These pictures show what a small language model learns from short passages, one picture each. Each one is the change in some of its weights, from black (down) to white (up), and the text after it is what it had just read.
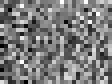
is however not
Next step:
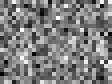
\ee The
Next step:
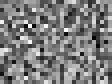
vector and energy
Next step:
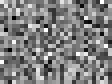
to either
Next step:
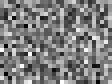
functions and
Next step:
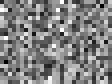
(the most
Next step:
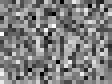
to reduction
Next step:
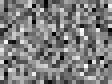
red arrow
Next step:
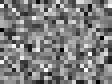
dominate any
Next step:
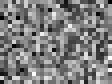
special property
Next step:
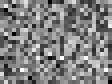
equation system with a
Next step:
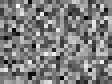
along the
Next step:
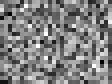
factors that can
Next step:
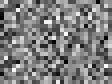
in the formation
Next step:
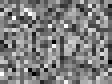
NAF -
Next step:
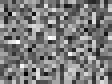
mainly based on
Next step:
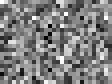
a conic
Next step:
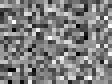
study is also based
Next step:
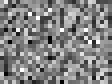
function, with
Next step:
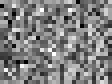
using water spray
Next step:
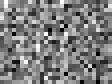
soft equation of
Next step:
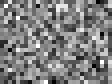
factor clave
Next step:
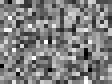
дни, а
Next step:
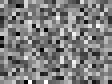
motivation and
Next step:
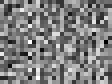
any function that is
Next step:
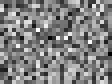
texto para
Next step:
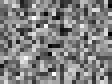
Waals y
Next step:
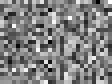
from the classical
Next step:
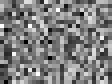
able to
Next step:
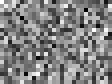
course of
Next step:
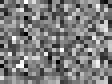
examples of
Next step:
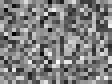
equation at the
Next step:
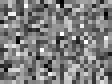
a aplicação
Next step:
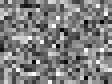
Fig. 2 A
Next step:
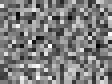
believed to
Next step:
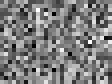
integrating which
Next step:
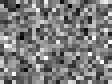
been developed to
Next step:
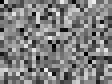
the overall
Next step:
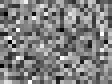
solutions. To
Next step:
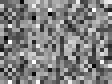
presented in
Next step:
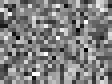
labor and
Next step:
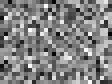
future research
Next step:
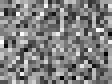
simple models,
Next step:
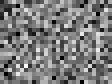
its evolutionary
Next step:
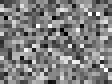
in patients
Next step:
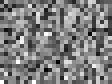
the prediction of
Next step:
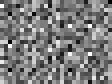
that can be used
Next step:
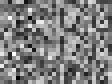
роста и
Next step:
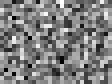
age of information
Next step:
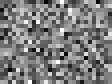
so it is
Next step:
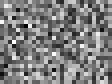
samples and
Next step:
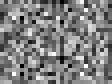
de leurs
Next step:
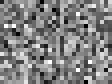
during two
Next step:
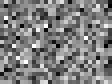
$$ From
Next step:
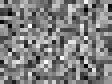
background is
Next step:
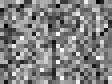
are simulated
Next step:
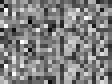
with the other
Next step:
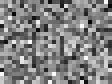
general XXZ
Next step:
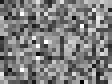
first with the
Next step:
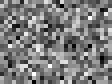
ones, we
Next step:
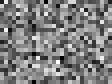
finally leads
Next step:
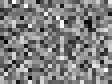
limitations such as
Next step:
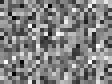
of the system,
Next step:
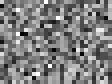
latter do
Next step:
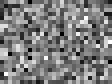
its origins
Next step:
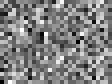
since their
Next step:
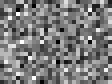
atom method &
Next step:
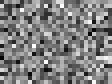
that the initial
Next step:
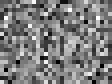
of consumer
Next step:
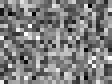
The table is
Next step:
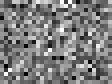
rate coming from
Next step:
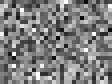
next to
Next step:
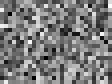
on purely
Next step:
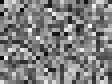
bear phases
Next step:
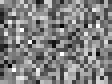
the opacity
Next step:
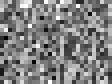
A pole
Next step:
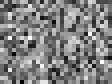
our model. In
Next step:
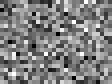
it can be
